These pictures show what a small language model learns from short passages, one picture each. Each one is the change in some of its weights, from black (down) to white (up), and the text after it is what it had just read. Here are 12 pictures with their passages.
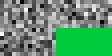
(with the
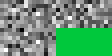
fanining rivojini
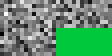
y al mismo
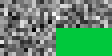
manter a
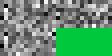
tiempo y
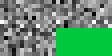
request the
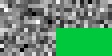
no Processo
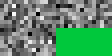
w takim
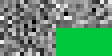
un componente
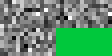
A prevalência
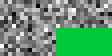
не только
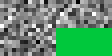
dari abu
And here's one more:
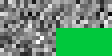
la Web
